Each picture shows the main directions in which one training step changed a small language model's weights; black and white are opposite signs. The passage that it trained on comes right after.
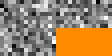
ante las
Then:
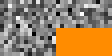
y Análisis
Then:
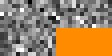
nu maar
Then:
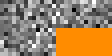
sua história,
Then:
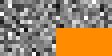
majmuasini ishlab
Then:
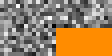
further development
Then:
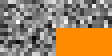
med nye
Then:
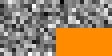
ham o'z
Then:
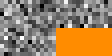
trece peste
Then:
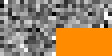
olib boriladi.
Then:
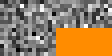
que representaria
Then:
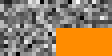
erta bolalik
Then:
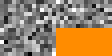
de estos momentos
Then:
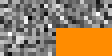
yang telah dilakukan
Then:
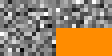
Hier wird also
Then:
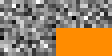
когда для
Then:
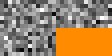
a visibilidade
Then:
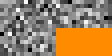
seja tratada de
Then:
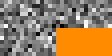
yoqasi bilan
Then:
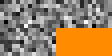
human being used
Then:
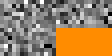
objetivo de lograr
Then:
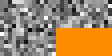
sunt comise
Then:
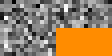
sem necessidade de
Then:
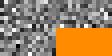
в нескольких
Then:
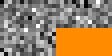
technique uses
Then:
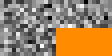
: Éditions
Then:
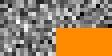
участвуют как
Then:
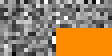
frecuencia pueden
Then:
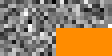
locurilor de
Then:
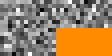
casos, sobre
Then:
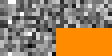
kabi tadqiqotchilarning
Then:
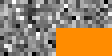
мужа и
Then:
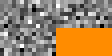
Mayor de
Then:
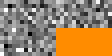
como presencial
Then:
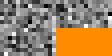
in the international
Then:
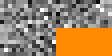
interesse Não
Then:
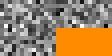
matutinas tras
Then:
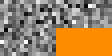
de suas principais
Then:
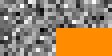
– ism,
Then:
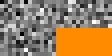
em âmbito
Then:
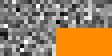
3. Pour
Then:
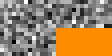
به زبان
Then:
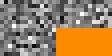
de Bruno
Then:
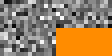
Solar and
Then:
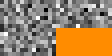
Soziale Arbeit
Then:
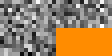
Science \$
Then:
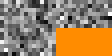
ancha erta
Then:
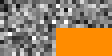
Review*, vol
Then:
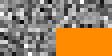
manera que no es
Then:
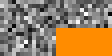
a la falta
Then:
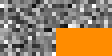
\langle x
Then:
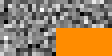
de proteção de
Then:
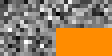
del último
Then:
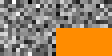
OLEH :
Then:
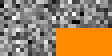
mit unterschiedlichen
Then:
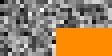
e que possam
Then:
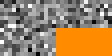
na avaliação de
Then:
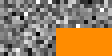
% от общей
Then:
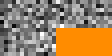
de desenhos
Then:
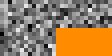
fost un
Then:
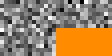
qonun va boshqa
